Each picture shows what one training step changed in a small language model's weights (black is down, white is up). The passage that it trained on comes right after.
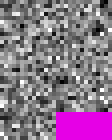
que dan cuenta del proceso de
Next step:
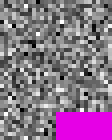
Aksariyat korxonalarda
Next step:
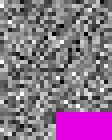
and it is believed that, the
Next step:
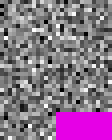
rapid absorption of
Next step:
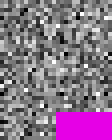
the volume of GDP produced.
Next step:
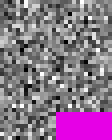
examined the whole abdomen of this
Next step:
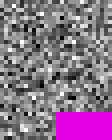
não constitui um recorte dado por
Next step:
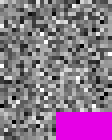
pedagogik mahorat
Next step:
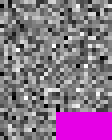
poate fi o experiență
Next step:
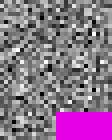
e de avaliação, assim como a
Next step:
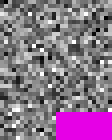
ma'lumotlariga ko'ra,
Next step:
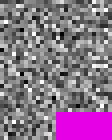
treatments each replicated three times
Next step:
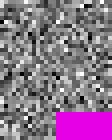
o'g'li yuridik fanlar
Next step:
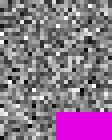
with a jet injector, while group B
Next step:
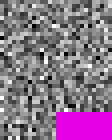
loaded. Four types of products
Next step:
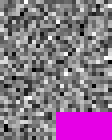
efficiency, while for chemical
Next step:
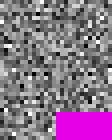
cyclic strain energy release
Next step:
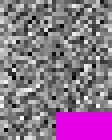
and the slab was obtained. The
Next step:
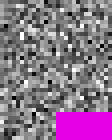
and analytical values are the same
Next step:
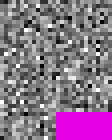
process. Continuous professional development is
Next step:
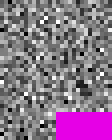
rapidez, estabilidad, puede ser
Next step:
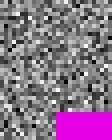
who are less connected to their
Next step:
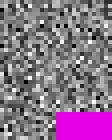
a delay related to the number of sorting
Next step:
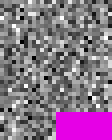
their self-esteem as predicted.
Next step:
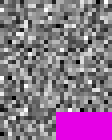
blood samples containing concentrations
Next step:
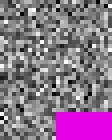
insights regarding a particular technology,
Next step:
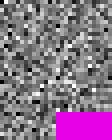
nutqda ongli qo‘llash
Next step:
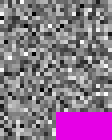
mail, telephone, vending
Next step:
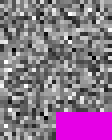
muvofiqligini asoslovchi
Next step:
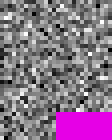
курсу з дисципліни
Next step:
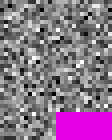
упрощенные методы их
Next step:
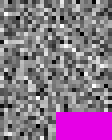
NY, USA). The normality
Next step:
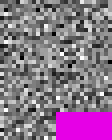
de ética da profissão contábil,
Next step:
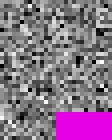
Chemicals from Plastics.
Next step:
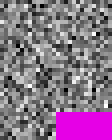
integrity of all aspects of the research
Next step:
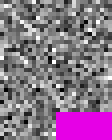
into its initial context (extending
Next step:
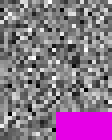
prejudica em especial os
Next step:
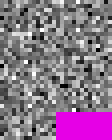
the competitive learning abilities enhances
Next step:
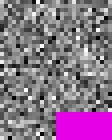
that the total area of the college is
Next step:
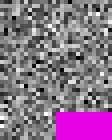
control group after 21 days (200
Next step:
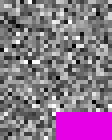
protocols. This is the most widely
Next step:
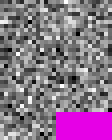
Phenomenological Study on the
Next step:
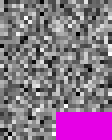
the signifiers come together
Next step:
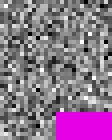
As seen, the antenna offers
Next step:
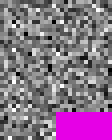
Experiences of Foreign
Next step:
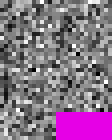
between control and abortion cases according to
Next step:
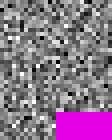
программа (учебный
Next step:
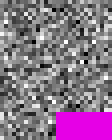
TIMES PER DAY
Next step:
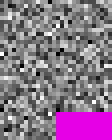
сделать вывод, о
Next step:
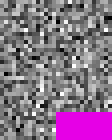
management to continue better performance. 10.
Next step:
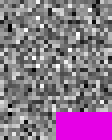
programmes related to UPH. There
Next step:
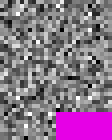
than 5 years, or who have made a
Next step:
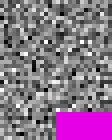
diabetes mellitus.
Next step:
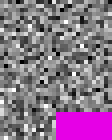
a_τ . Right:
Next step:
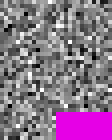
Quality of the study 1 Adhikary
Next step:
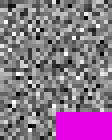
et al. (2013) researched the
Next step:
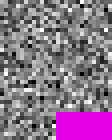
in bio medicine. Now day's
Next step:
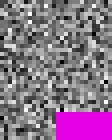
concentraciones para elaborar la
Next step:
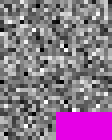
amir va beklarga nisbatan
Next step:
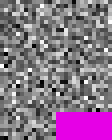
fomentando lo más similar a una
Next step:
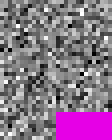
the manuscript for critical
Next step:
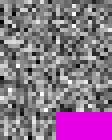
organs, especially the
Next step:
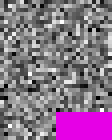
Agriculture is a branch of the
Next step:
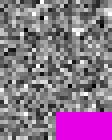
(AI)/Machine Learning
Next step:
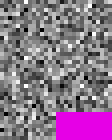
compagno Hermes, sia da
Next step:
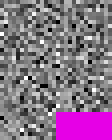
Appendix A. Supplementary data
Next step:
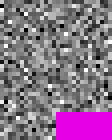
and a favorable attitude
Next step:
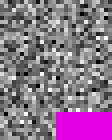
welke bij het opstellen van
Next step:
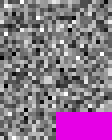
Chiqarilayotgan yorug'lik
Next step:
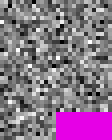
April 2023 Daan Broeder
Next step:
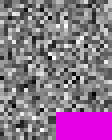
acceso para investigación, que pueden
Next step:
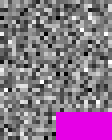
the GAP-20 force field for
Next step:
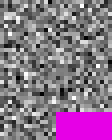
и Просвещения.
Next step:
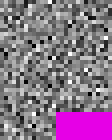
which affected both farmers and
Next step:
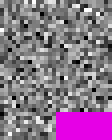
unlikely that this phenomenon may
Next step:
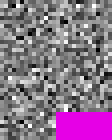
before. The revelation came as a
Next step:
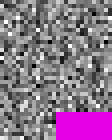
xaritasida ta’lim tizimini
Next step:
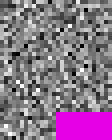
ва ҳисоб журнали,
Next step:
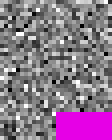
slightly modifying the original
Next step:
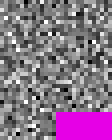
motivated in their academic
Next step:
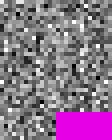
yana bir bor dalillaydi.
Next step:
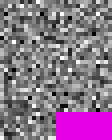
2017). Distribution in the
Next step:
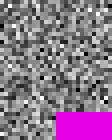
“cabeça do Estado”, em
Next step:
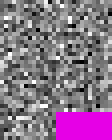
комплексный анализ
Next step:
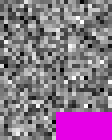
de depuradora. El
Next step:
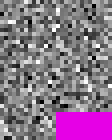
patients. Majority of the patients were stage
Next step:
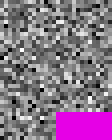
A and B, and we merged them with
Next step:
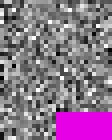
viermele vestic al
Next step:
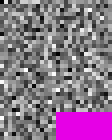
political liberty, social progress
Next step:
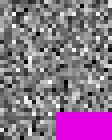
mazmunini o'zlashtirishda
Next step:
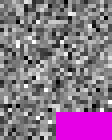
sobre este mesmo argumento visando a
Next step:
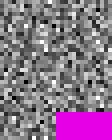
evidenció positividad para
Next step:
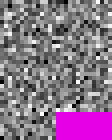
Умирзакова, Н. А., &
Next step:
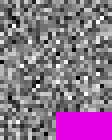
infrastructure development, with proposed
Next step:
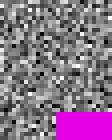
development do not fully align with societal
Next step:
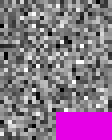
after six months, and 72%
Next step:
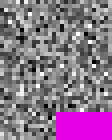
de nouveaux accords privés
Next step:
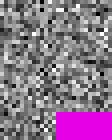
las 756 muestras de suero
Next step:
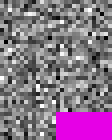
har doim turli holatlarda
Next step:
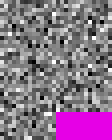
montre que la plupart des interventions
